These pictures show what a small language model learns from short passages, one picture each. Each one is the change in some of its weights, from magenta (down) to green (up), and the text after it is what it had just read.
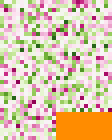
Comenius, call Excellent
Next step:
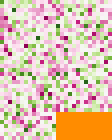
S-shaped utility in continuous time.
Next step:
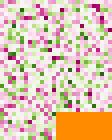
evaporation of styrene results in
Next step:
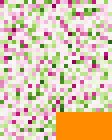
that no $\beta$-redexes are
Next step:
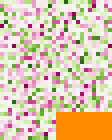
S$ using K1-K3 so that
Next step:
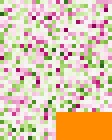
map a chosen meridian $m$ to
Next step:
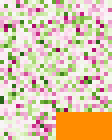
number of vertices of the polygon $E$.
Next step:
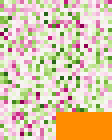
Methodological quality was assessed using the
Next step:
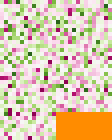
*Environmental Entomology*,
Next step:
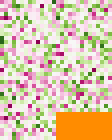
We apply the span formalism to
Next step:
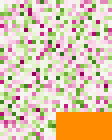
$\empmu\ast\Noise$ with
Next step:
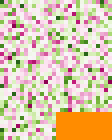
the **foveation module**, where
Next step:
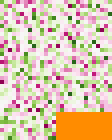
that $|\alpha(M)|\leq 1$ and
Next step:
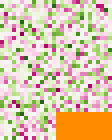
their mass by factor of two (Eke,
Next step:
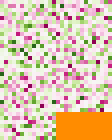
\label{cor1} Let $h$ be
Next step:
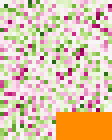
Teacher, Reform, National
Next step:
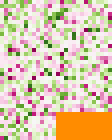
REFERENCES - [1]
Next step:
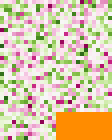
community discussions, including sessions at the
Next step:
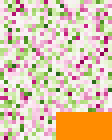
$G$ be a cellularly embedded graph
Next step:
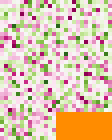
and extend the favorable scaling behavior to
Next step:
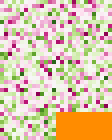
in the ionosphere and eventually compute
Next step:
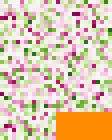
algebraic varieties, in Higher dimensional
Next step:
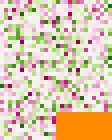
denote the tree constants of the translated
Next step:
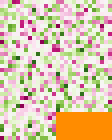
are denoted by $V(G)$ and
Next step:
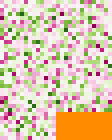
The ACLIME procedure has two
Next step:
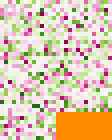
proof of this part. \vspace{1
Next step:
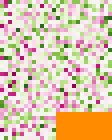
$\ce$-orderings, then it has
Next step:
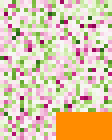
dispersion dependences of these materials were
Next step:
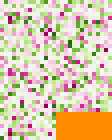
layers have a significant effect on tensile
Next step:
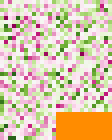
spectral norm multiplier used. Solid
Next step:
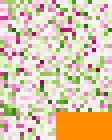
the economy. 3. Synergy between
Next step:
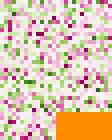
participants’ documentation to CIDOC
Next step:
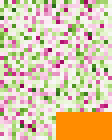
would like to thank the editor, an
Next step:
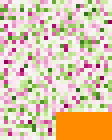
solving equation \eqref{rprequation}
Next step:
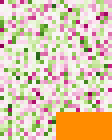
higher 1-session stone-free rate while
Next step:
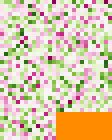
chloride and the bromide salts
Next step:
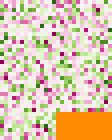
Theorem \ref{theo:pairing} and
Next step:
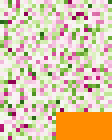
Response RESPONSE
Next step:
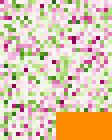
software tool for the formal synthesis of
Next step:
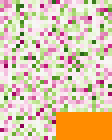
In India, kajal is mainly
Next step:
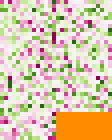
class helped students become more grounded and
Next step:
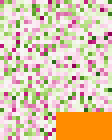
very much required in the AI-IOT
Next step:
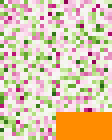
use the notation $X_\bullet$ for a
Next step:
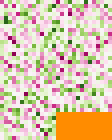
attention to f\/inite
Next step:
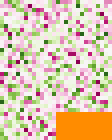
causes of short life span in recent years.
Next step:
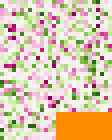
full-length herpesvirus genomes
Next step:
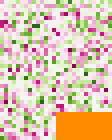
has not been previously submitted in part or
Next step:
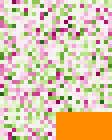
of Ayurvedic (Traditional
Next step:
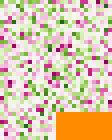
and an arbitrarily fixed integer $m$ with
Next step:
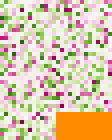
being developed. The research was conducted at SDN
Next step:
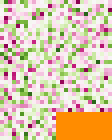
Toscani, G.} \newblock
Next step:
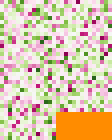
and agreement on this planning among all partners
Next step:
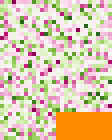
a way to measure their impact, but they are
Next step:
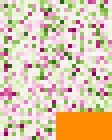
sense of {\banica} and
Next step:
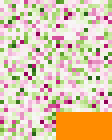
\item[(a)] bounded simply behaved
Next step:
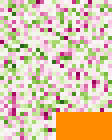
the form of fraction, could present fewer
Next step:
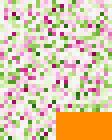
simplicity we set $\lambda_i=i$).
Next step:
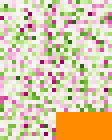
A})$ and ${\cal A}$ closed allows us to
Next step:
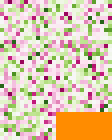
development, particularly machine-learning application
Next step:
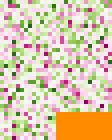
decisions on 100 the final crop yield.
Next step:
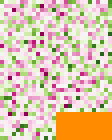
extent consistent with the syllable requirement
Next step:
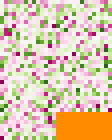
7 \cdot n^{\gamma} \cdot
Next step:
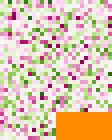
there exists a prime ideal $P$ of
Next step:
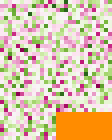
*Administrative Development: A
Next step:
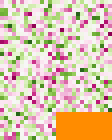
to show the contribution and results of each strategy on
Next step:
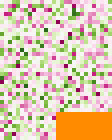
involving only up $(1,1)$, down
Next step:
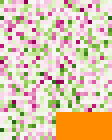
three-processes such as shredding,
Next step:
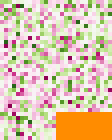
more about authentic assessment especially in
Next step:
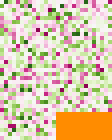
\end{eqnarray} Taking $
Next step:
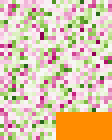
equivalences. Since compatible weak equivalences between
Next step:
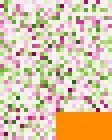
\in \RR^{p+1}\setminus
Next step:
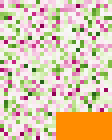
central fiber $X_0$ is
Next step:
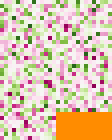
the nonnegative real axis. A key
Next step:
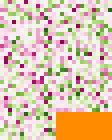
may occur. This could explain why no
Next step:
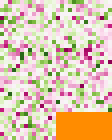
experimental days Paired Samples
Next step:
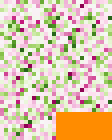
all $a$ and $s$ such that
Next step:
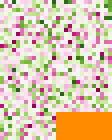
licking times were significantly reduced in both early and
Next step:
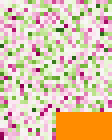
$\Gamma(x)$ being the gamma function):
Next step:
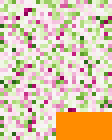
AND BILINGUISM
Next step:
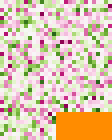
k \le d-1$. Second we
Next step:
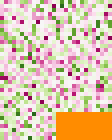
the answer is no: every nation must
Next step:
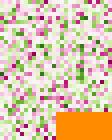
of session Day Time: Central
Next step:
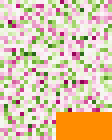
Schaft, F.~Castanos,
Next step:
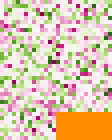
for sensitivity for both simulations and real data are
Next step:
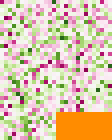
University, Bangalore in the year
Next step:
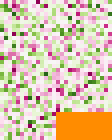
that they have no competing interests.
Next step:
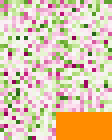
democratic consolidation". The
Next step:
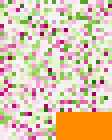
of global liquidity and reserve systems
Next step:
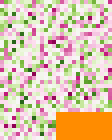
sum of linearly independent rank 1 projections and
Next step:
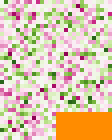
such as Lyndon words and de
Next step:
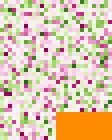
Thai corpus. In our research we focus
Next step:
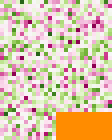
example, on the NN Verification dataset,
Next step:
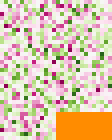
good balance of the newly proposed BB
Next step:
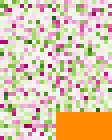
to $\beta(\kappa;u)$. One must
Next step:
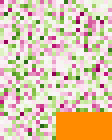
is called $p$ periodic, if its
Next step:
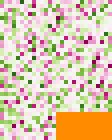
the second stage of reduction, +5 to
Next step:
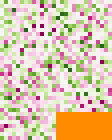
through a set of relations. 3. Expanding
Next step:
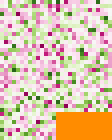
(but simpler to that) of Section
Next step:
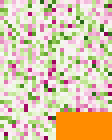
due to the different means of mean free path and constant
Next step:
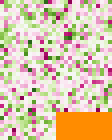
rapidly remove large BPH
